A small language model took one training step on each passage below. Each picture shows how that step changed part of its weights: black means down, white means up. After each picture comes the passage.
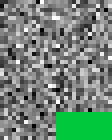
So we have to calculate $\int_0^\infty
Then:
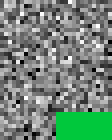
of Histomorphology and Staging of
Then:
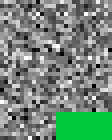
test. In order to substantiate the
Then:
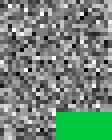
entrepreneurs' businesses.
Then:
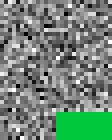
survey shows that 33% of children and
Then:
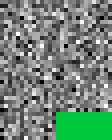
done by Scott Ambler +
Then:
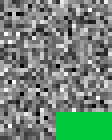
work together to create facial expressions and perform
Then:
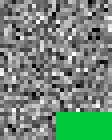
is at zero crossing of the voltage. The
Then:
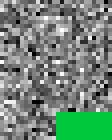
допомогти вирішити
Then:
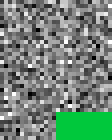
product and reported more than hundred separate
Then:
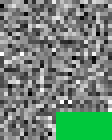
domain of the software is numerical simulation
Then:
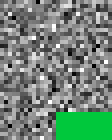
of compound (7), presence of
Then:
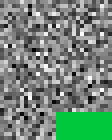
detailed explanation of the aim,
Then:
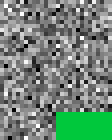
say $E$ has good reduction at $p$.
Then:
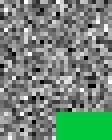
Osiyo, fitochoy,
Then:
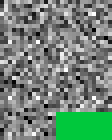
the shock, consistent with existing literature and
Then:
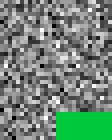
bottleneck in a multiple processor
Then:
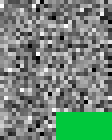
Weibull probability distribution is demonstrated for increasing number
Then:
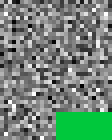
property \(\LS{<\kappa}\) we have
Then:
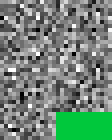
on the desirability, feasibility and
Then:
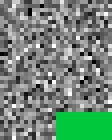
coordinate systems [2-5], methods on
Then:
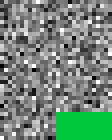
medicação intra-canal foi
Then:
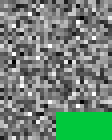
\ne B \ne D$. \end{rem}
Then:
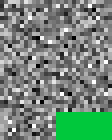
having a clear understanding of acceptability
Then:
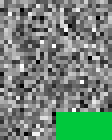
all ultrafilters on $\fB$
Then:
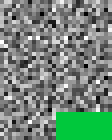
пониманию социализации в
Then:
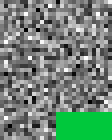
when the spectra of the compound are taken
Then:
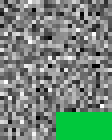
milk also has positive effects on antioxidant
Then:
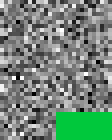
va tezlik mashqlarining
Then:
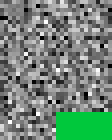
took $2x-1$ degrees from
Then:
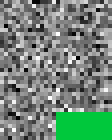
the highest performance parameters using Altima
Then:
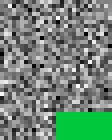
in $\H.$ For $k\in
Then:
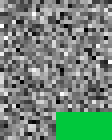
Ozariy Tabreziyning
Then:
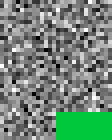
is the formation of scientific ecological
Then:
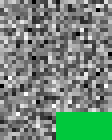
the spot? Questions for Interview
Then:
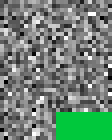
янги технологиялар ҳар
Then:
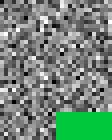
academic support for international students.
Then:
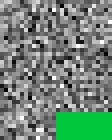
Україна, тел. +38
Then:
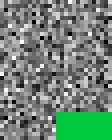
Cardinal health has a simplified surgical
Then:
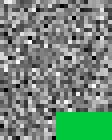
Boar Avatar B(adoh)
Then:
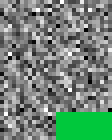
Liu, R. Zhang, and
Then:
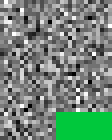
school environment, and motivation on learning
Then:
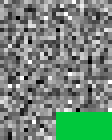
it important? A narrative review.
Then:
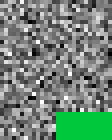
definition, $P_i^{m+1}$ is
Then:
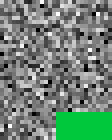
of the quasi-stationary density is then given
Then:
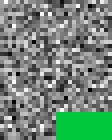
(ROUGE) [20] matrices to
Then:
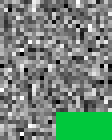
In trance possession: – No ↳
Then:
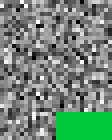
tavsifi, ya'ni
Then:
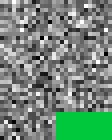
Both men and women of age ≤
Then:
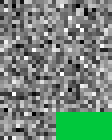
а также видовые особенности, не
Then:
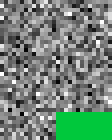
some radius $r > 0$ in the
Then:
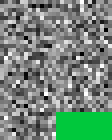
de développer de nouvelles offres et
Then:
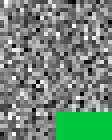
regulate the direction of errors between
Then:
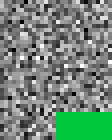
haqida fikr yuritib,
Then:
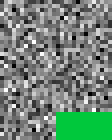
a $U$ turn or a $Y$, it
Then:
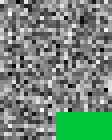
expanded and systematically analysed within the
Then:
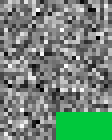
Canva sebagai upaya
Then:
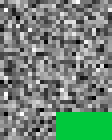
GMMs indicating a symmetrical
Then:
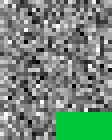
снижая их пригодность для
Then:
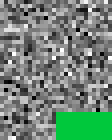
(possibly truncated) SVD.
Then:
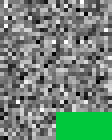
wound volume and depth significantly more than
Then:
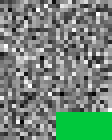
of scaled processes $(Z_n, n \geq
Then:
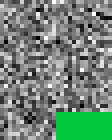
ajustes fisiológicos
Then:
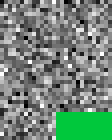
sœur me dit souvent que
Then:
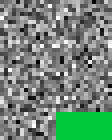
inflection calculated from the maximum values of $\Delta
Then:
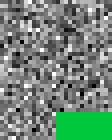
la question suivante, motiv\'ee
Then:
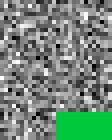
age and older have high levels of digital
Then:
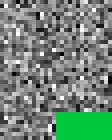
exists, but laymen can, on their own
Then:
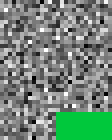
and $\beta(D_H (z,\delta))$
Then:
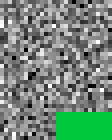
${\mathscr L}({\mathsf H}) -
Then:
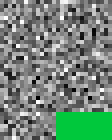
pressure increasing continuously but the compressive
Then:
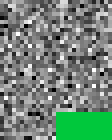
proposed by Auscher in [1]. However,
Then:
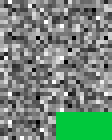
EN UNIVERSIDADES
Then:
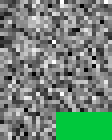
and people sitting on the floor in
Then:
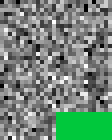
можливість значно підвищити
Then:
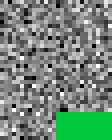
Of Burning In Chest Region.
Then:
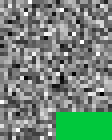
deduce the following proposition.
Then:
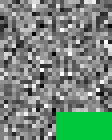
(Aalborg University, Denmark),
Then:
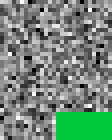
Bahasa Indonesia. -
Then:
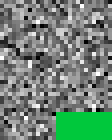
реактив тўпламларининг
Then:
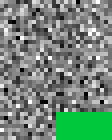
was based on the Levi-Civita
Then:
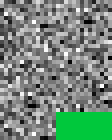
first early system architecture
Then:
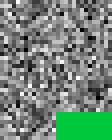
ixtisoslik bo'yicha
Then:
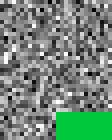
uploading to Norwegian
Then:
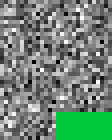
least equipped to withstand or recover from a
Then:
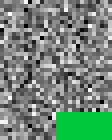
the dependent variable (financial disclosure
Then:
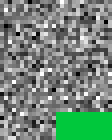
medium action from [21]. The problem parameters were
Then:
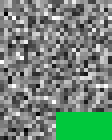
de cacao respectivamente. El color
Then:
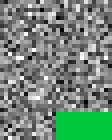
Na in 0.1N HCl
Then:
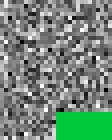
environment to environment. In addition, these datasets
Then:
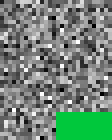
soil render suitability of the RSM
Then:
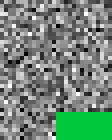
\sup_{1\leq n \leq N}
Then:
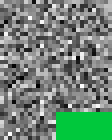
elles se répètent, des
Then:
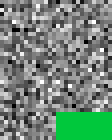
лаврських погребів
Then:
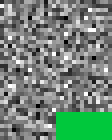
versions of Yakindu can include priority
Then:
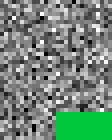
Then there exists a finite morphism $g\colon
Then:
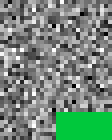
panas untuk teh”.
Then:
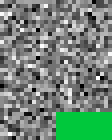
Does not produce but sells to the
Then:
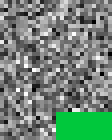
present a novel approach to its proof, by
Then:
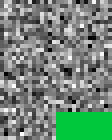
will distinguish between two types of
